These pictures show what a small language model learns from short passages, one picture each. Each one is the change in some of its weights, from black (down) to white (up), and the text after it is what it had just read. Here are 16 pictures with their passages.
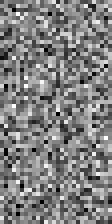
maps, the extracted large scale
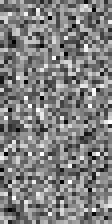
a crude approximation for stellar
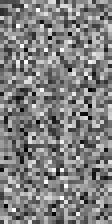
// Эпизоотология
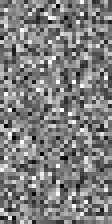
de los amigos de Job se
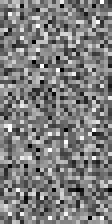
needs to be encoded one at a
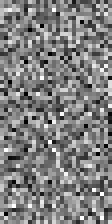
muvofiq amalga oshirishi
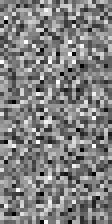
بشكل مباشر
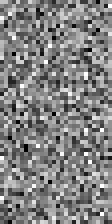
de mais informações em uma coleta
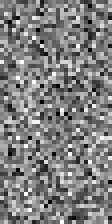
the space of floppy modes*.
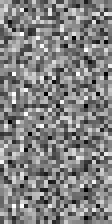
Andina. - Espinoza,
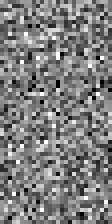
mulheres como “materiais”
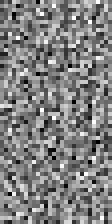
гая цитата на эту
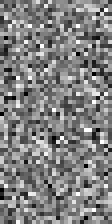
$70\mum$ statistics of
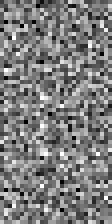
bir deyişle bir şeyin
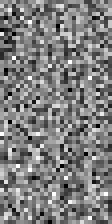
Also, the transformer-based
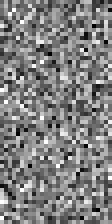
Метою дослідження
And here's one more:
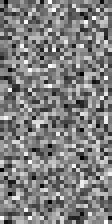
**C** of expressions of the
